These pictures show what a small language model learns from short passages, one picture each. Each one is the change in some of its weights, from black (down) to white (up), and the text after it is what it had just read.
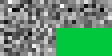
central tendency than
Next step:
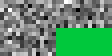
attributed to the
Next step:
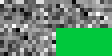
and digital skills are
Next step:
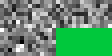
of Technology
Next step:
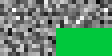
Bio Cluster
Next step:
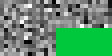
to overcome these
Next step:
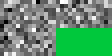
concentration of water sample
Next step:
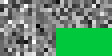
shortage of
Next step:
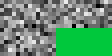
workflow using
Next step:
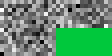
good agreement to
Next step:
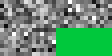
and their frequent
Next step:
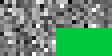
delivery and tissue
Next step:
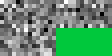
for the distributed
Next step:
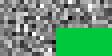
complex cells, the
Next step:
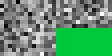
is correct,
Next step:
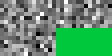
models such as
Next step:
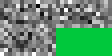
positive towards exploration
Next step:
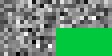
cycle phase D.
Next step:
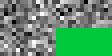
Radiological Research
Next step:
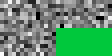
(less than
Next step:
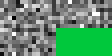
a model for
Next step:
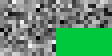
if participants spent
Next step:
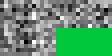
Eley and
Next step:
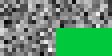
is always opportunity
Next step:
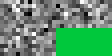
and the diameter
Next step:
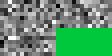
and customized
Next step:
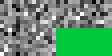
Strubbe &
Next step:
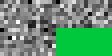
finished by the
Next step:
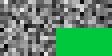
everywhere (in
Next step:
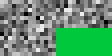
not have predictive
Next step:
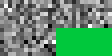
count and run
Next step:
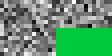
they occur in many
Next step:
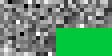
allows students to improve
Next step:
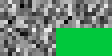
generated during the current
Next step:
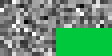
collection, the integration
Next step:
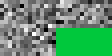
to the damage variable
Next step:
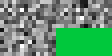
focuses on rapid
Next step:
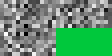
carbon sink
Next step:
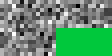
to prove the
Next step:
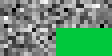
In some cases,
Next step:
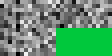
are perceived
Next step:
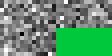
comparative methods to
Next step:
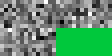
had expected of
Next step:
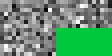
Income mutual
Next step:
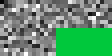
handy in the
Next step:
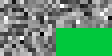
an emergency
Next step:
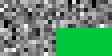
was approximately
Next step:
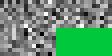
as future research
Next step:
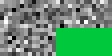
Access to
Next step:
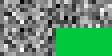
properties of composite
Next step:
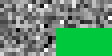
with GEE.
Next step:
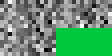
calculated and observed as
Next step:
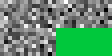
Represents natural organic
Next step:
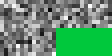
the sizes of
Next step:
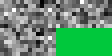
with the older
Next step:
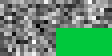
field of Critical
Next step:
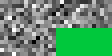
the usage of
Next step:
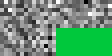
characterization and growth
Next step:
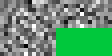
fully extended
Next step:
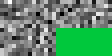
classified according to
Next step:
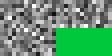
the role of the
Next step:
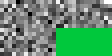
for chemical analysis
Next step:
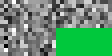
allows, through
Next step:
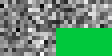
regard, it is
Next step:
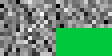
and probability is
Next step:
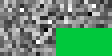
student information on the
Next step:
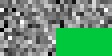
appears highly
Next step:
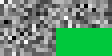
properly the
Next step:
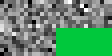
voltage for each
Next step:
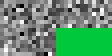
several security features to
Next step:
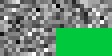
and Material
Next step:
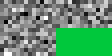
application of 100%
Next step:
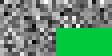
inhibition at
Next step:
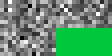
related to diseases such
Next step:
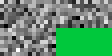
are available online
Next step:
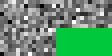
on my test results
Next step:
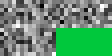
of monitoring points because
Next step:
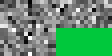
reference voltage
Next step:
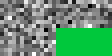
the presented projects and
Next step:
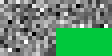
or to constrain the
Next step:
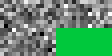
was conducted and the
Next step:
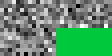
right to family life
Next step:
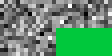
are all improved.
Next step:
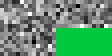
to DFT
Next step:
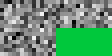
smaller segments
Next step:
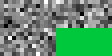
trials were used
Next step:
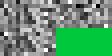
domain and they also
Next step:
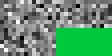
to learn.
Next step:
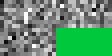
Priming can
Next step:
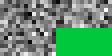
in Nigeria. The
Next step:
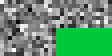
initiate a
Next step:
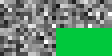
of internal and external
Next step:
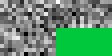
period of life for
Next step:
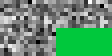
Similarly In
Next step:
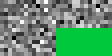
hand. Most
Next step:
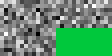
A reference region was
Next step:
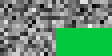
employed, taking
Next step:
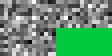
the inner
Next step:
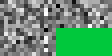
and geographic
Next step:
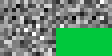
12% of the
